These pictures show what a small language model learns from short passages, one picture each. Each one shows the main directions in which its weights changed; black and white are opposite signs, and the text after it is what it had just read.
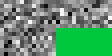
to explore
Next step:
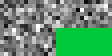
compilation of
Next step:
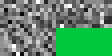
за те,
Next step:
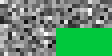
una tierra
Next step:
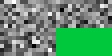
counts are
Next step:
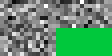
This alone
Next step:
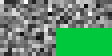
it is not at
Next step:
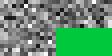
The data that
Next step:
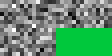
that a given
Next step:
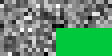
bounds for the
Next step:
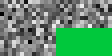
results further
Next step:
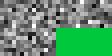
de hablar
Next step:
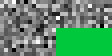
activity –
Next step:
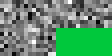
generated by
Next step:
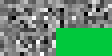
us now
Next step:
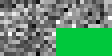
shown that the
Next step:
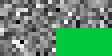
y bajo
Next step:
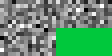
a moving
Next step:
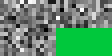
through a weak
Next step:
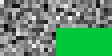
provides in
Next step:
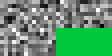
In each of the
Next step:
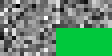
le monde
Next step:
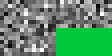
same time using
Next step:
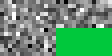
an assessment
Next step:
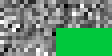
function without
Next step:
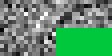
measured the
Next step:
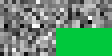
representative result can
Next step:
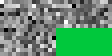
parce que
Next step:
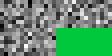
and width of
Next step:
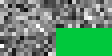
the E1
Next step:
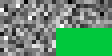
treated as
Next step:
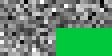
on March
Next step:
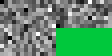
minus sign in
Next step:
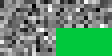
of MIP
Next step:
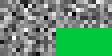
and is therefore
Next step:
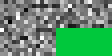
consider at the order
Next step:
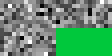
a length of
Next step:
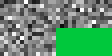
This article
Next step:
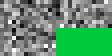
ella y en
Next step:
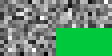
for calculating
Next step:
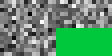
funcție de
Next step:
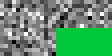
explicit form
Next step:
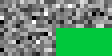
can prevent
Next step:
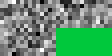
method separates
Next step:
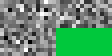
scale} The
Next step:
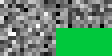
the use of different
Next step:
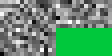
steep increase
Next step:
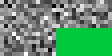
admits a
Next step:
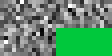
as individual
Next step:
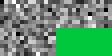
transition is
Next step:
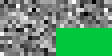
що і
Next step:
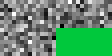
information quant à
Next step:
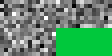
alan ve
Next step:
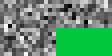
mode representing
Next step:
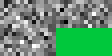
case, where
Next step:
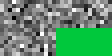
de la locura
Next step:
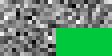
be determined by
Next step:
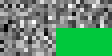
va shakli
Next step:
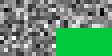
has been performed
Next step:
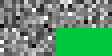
Guide to
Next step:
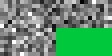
Podem ser
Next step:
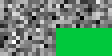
$A$ is
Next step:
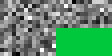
and the corresponding
